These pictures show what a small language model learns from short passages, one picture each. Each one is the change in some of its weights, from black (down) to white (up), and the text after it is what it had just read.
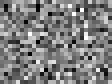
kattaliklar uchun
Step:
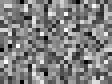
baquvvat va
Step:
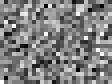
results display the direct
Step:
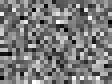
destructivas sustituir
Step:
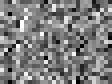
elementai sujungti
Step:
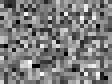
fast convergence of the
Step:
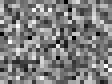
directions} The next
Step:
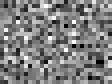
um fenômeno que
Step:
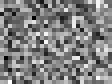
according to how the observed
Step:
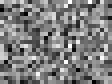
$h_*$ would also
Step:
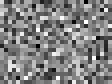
Esto sugiere que
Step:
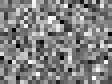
adapt an adjoint
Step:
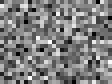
the PSF-based
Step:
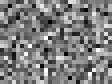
`x' indicates an observed
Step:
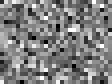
in rad/s.
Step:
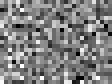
is particularly relevant
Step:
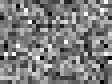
% PB son los
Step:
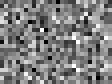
(BKS), and
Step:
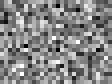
remarkable that this chain
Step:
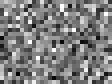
M. Matematika
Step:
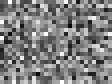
статуса в
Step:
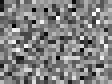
discrepancy between the
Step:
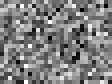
leading to a strong dependence
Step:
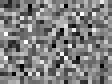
Yulexi Alarcón
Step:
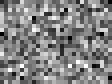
of the cosmic
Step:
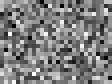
predict everything
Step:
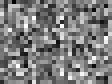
mejor rendimiento
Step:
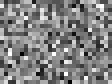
da Letalidade e de
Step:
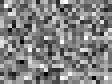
audit, risk,
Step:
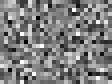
to pointed \ros\ observations
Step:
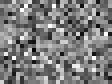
dem Winkel $\alpha =
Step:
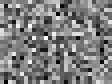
les adoptants
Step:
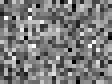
other classes. This indicates
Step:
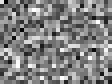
in conditions in which a
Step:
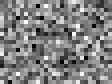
de hormônios como
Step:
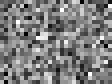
dos rios, sendo
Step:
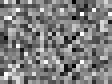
have been shown to give the same
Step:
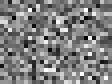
hisoblanadi; -
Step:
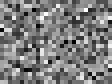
The distribution of the background
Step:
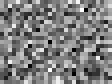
Quantum Teaching -
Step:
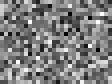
to which the radial velocity distribution
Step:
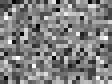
structure at 0~GPa.
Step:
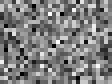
before summarizing this
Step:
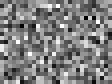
qismida texnologik
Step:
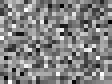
fitting on the asymmetric
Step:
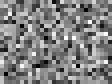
shall take the BHL
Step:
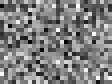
Grâce de
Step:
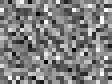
and shows an excellent
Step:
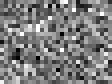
in Ukraine. This
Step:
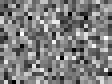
desde el círculo
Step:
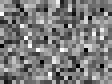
} \right)/\left(
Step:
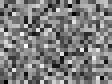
la del segundo
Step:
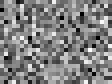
Proposta de Emenda
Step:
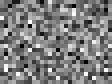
antara pukul 7
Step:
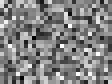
be retired and the new system
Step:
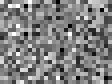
substantial fraction of
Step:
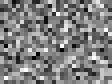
99%. Although
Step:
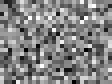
improved efficiency and
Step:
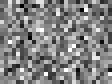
авангард, за
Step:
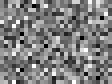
недостойности их
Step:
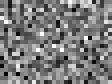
taqozo etadi.
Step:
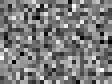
for other values there will not.
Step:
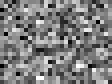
gapping out the gauge
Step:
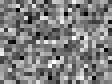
the case of MCMC parameter
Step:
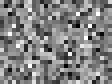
is, the energetically
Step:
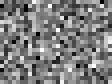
using the function $\hat{\theta}$
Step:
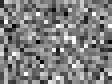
Namun disisi
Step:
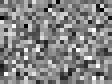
tarse'ga keng
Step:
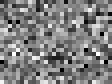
of Tashkent state
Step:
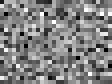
reservoirs or to
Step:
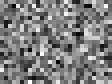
of four-qubit
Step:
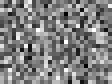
transformation, that is, by
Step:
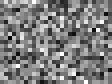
masses and structures of these
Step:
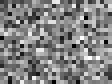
yetuk kadrlar
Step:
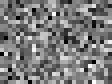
en tiempos de
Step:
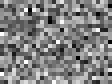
- n_-$, angle of
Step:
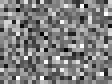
o desenvolvimento
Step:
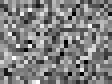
much greater value at
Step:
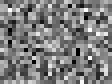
bozordagi talab
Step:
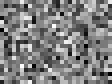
In this device, an
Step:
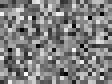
designed for operation at mm
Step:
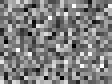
visem as reais
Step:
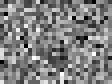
of tumor volumes over
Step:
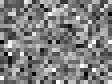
Respublikasi Qonun
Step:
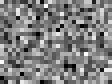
Laboratoire de
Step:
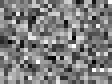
the symmetric two-sided
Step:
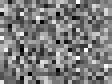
can receive appreciable
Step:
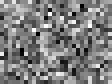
are often found near
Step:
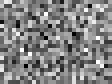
o algoritmo é uma
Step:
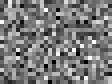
колхозная. В
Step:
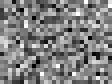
TA branches are
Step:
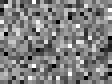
Дар бораи
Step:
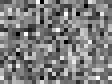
GPS, inertial
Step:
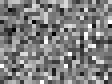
ham kuzatilishini
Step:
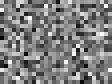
errors would be due to
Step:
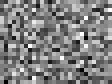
пациентов с
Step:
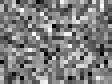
latter ranges from a few
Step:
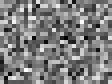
This value is close to that
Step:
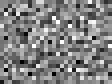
способен да
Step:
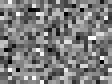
a conclusion, the
